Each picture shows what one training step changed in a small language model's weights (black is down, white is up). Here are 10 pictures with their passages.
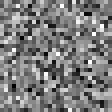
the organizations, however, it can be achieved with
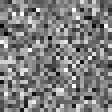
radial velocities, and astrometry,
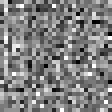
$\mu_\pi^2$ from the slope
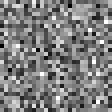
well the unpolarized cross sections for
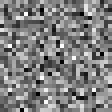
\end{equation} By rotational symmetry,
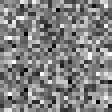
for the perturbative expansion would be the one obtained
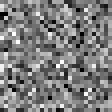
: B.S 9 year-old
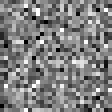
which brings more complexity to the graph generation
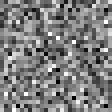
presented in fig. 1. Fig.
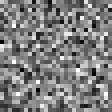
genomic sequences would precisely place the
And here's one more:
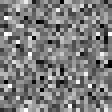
iterations). If a zero-order approximation of
